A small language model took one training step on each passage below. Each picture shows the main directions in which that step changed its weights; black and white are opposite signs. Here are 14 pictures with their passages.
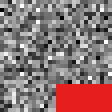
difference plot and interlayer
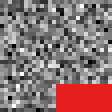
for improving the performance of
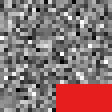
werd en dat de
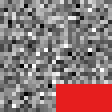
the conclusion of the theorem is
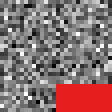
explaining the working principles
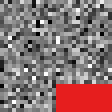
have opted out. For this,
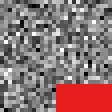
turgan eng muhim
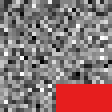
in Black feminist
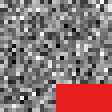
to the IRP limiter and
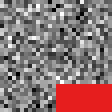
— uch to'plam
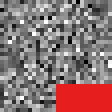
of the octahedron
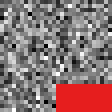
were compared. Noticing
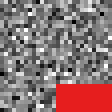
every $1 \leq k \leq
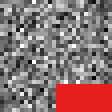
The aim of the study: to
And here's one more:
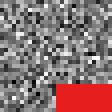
надає прямо
